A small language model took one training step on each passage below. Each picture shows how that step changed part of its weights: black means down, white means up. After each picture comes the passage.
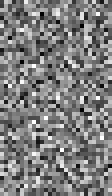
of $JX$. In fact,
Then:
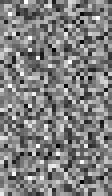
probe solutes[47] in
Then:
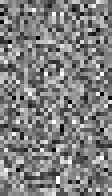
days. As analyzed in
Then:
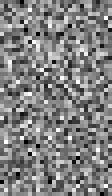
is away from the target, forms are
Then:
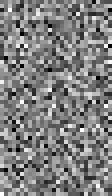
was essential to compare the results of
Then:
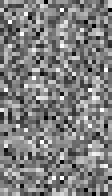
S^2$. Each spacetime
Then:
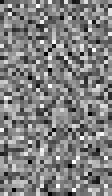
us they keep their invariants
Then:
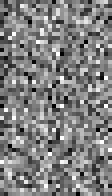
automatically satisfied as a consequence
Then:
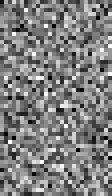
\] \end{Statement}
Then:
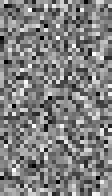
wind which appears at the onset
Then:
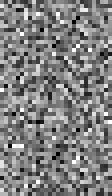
of the latter scattering problem with Hamiltonian
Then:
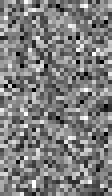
of the write-failure probability
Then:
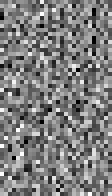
$$ \indent On the other hand, by
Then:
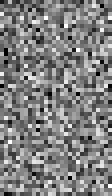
\end{figure*} Following
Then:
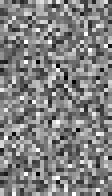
the exchange field and the
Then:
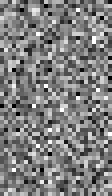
appropriate stars in $\hat{L}$.
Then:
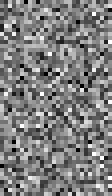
G}_\Delta$ be defined in two
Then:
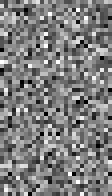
Thus, similar to humans,
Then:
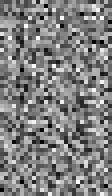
different features of the flow, more than can
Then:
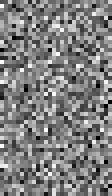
it seems that we can take these
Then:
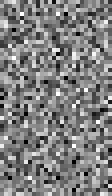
counit. Then the dual space is
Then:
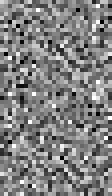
the $\ell_i \to 3
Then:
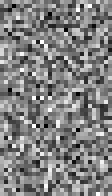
the optimization variable and acts as the
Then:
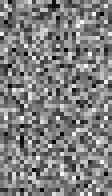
There are many cluster surveys underway
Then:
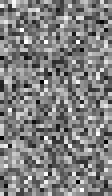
with and without BBC trigger
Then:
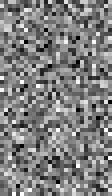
is the partial derivative of $H$
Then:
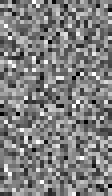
That there should be a limiting measure
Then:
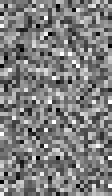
scattering, it is virtually
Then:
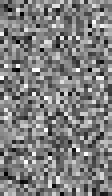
ambiguities in Quantum
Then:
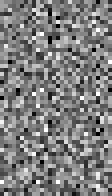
reasonable, even expected, to the best
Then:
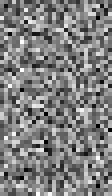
\end{equation} The sum of the
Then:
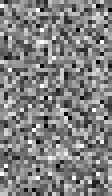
{Ichiki},\ and\ \citenamefont
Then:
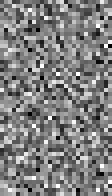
is due to a probability distribution. This corresponds
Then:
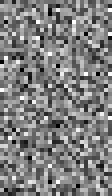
the difference between the first peak and first zero
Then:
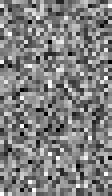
$g$ is invariant under such a
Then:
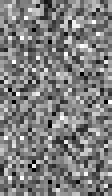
around the x-axis to a plane
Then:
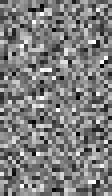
For example \begin{enumerate} \item
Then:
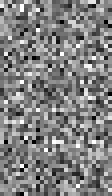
beam trajectory and the spatial frequency
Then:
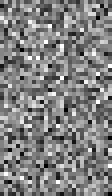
\hline 2 & Levy
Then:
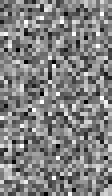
the maximum quasiparticle group velocity
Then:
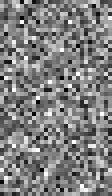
resources and environmental dynamics
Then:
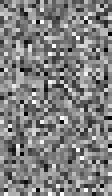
for most combinations of instruments
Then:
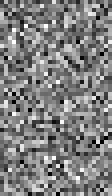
\citep{Ono2021} sufficient to
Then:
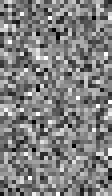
\\The main emphasis is on
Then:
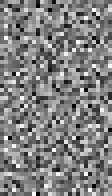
highest weight modules were the first class of
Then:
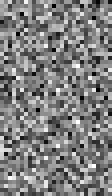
table, directional jump,
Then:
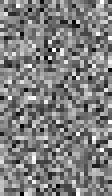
point is briefly discussed in
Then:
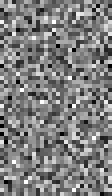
independent of any chosen basic volume form.
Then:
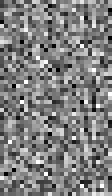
\grcalcd = \grcalcc
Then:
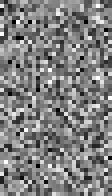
of this paper is organized as
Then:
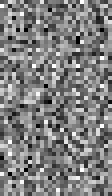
given by the Brown-Rho
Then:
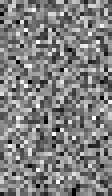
scenario. 3/ If the PU
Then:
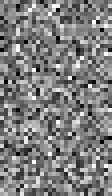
of the latest actuator
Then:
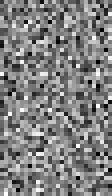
\ee \end{prop} We now
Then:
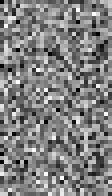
vessels. In the
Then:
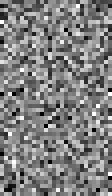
the convex relaxation of the
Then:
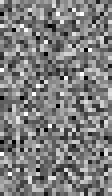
80\% for some SFs.
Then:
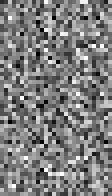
into solutions $u$ of backward
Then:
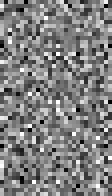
the argument that is given in the proof of
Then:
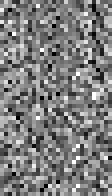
compatible with the action of $\bar
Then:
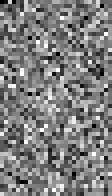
}\nabla u^0(x)\cdot
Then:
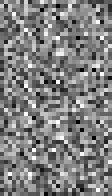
more than 5000 malware
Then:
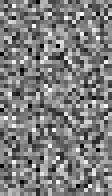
known from studies of asymmetric domain
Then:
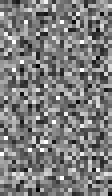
them within the framework would result in new constraints
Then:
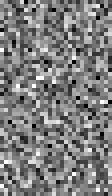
\section{Main Results}
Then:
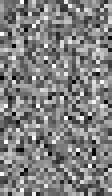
$\mathcal{A}$. Then, by Corollary
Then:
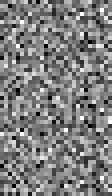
double beta decay, similar to that
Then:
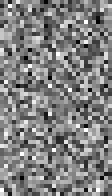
the curve in 3- or 4-dimensional
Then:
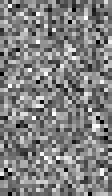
\cM, ~\forall~t
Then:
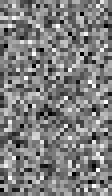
have opposite orientations.
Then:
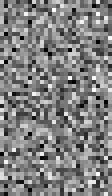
are \emph{embeddings}.
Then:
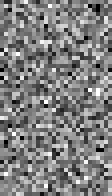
a subtle way. For example, a
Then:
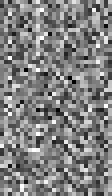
\sim 2^\tau$ and
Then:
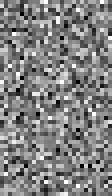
State of Hungary,
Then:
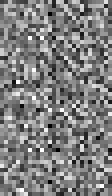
result in a weak change in the
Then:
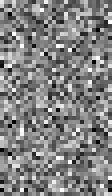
maintenance. In the following,
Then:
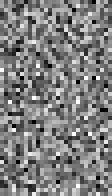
difference of the orthogonal projection operators
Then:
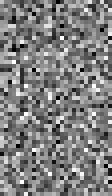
Research, Sandia National
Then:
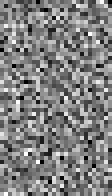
in the same paper. See also
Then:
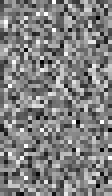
\left(\tau \right)^{
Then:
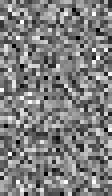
are found to be: $-1.06
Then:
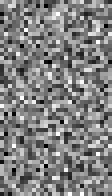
(V. Ossenkopf
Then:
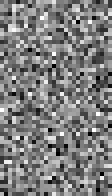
(msd) in the direction parallel
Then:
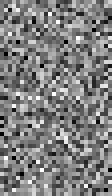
to its Schlichting completion.
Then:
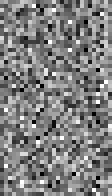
past the \LIII~ line
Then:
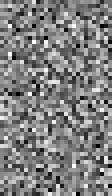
the robust method is powerful in
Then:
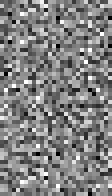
the improved staggered
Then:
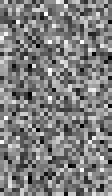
José Manuel
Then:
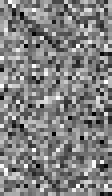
and (ii) traveling magnetic
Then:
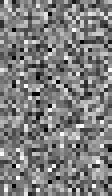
Our research presents a contribution to the field
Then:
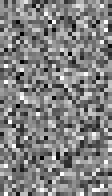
— just the same moduli fields
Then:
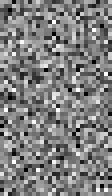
Alice's information. Therefore, the
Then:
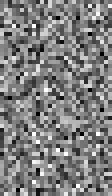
of length at most~$1$. The gap
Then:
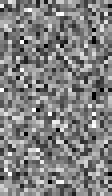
$\alpha$ is a complex scalar and
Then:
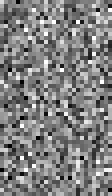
$w'\in W'$. Using
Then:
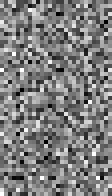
of $T$ contained in
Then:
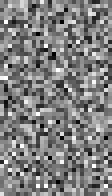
\\ & | & \langle program
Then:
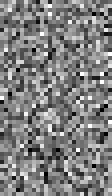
results of memory forensic,
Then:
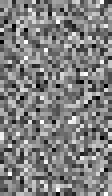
examples} Other examples of sequences in
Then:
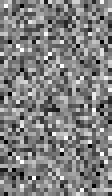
Let $s>0$. The following
